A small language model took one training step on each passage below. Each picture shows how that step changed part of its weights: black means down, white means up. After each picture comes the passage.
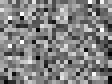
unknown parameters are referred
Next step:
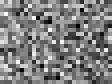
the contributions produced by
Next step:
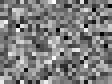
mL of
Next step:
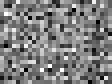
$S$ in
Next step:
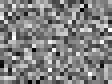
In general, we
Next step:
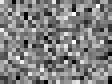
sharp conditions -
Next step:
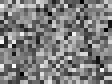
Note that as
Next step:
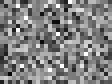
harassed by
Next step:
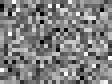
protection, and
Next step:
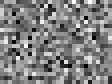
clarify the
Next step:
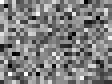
between two AMR
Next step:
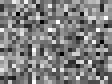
the calculation, the
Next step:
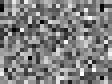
S, Inal
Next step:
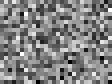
and in practice
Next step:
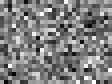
to $div V
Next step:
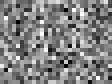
free product is relatively
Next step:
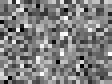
way. The example
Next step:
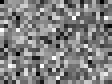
be done by solving
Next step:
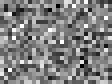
In the case under
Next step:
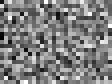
of IEEE,
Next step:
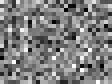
them attractive
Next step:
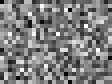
can reduce the degree
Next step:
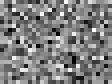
fixed $k$
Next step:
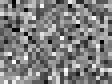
represented by LLS
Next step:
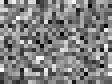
algebra along he lines
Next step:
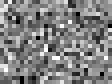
is equivalent to Theorem
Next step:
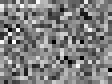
infrastructure. At
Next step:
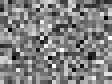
from Research to
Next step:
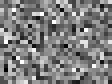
* \cr I
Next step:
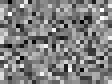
on Fig.
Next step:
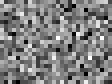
right panels show all
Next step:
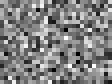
is made to
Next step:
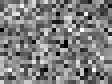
E population with material
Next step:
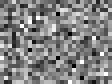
"Modeling and
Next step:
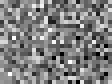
is the number of
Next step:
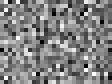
event horizon. We
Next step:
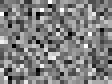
scalability of
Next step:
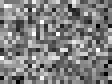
can only be
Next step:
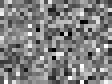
evolution law which is
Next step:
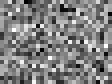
example, the field
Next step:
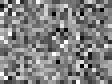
diseases. The
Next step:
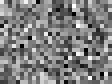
such a morphology
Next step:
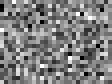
Award, the
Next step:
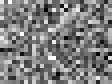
forms the set of
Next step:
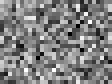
cells that grow in
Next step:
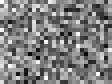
table reflects the
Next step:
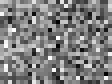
each source in the
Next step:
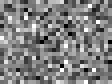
methods (gradient
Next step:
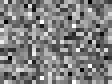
the molecular outflow
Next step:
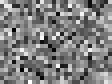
policy was followed by
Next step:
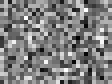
B5 at
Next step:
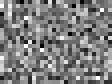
our short waveforms
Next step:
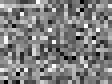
This highlights the
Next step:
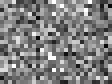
to extend the complete
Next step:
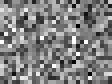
stiffness shows
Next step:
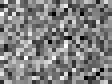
surface images. A
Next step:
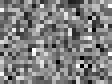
The Finite
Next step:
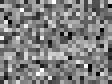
problem of maximizing
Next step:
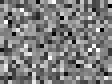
position of the
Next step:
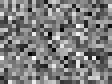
playing a different
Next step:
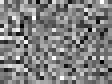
nii ge
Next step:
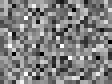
atypical relationship
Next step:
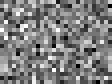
of coefficient the scalar
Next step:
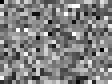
for copper in
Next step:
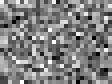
considering the displacement
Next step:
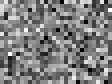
heat conduction in
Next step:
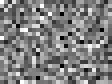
(at least for
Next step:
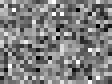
allow the presence of
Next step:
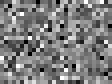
bond melting
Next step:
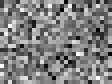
research reports a
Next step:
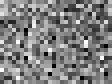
the median value
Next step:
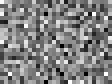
women in the
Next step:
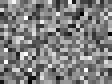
of iterated
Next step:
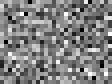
Theoretical Physics,
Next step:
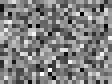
in natural, they
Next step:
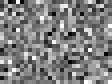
notation. We employ
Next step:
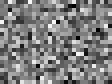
to a similar bound
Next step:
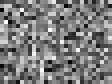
the closure of
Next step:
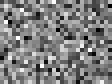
mobility of
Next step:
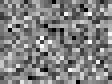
review usage at
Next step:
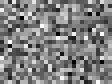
1$ are positive
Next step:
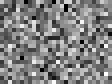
couldn't just
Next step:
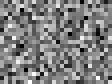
field that regularises
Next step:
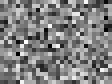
and abilities to
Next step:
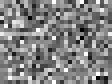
This is available online
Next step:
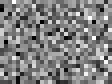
baseline, we
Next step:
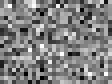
were used, but
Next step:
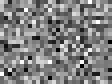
win.} In our
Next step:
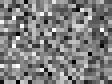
\leq j
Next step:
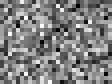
proteins to specific
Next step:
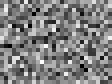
on their maiden
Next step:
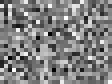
for filtering.
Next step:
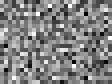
in bright
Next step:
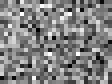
a main sequence star
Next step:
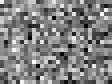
to b) in
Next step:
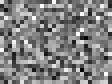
compared with pH
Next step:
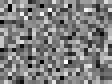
a finite set
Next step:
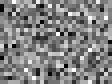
techniques, precision,
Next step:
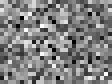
are larger than
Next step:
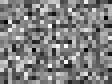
positive solutions to
